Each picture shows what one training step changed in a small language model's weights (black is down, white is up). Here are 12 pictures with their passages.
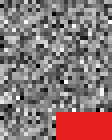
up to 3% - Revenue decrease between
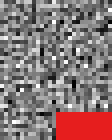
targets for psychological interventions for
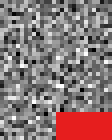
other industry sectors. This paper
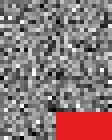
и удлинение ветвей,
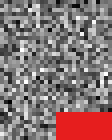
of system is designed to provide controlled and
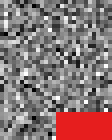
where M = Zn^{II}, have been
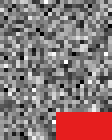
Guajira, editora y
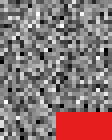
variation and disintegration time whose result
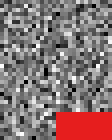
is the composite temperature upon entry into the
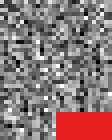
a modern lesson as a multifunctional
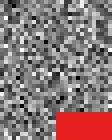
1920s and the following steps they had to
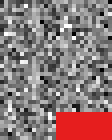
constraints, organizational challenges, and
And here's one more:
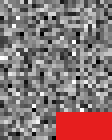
flour with a yield of 96% and
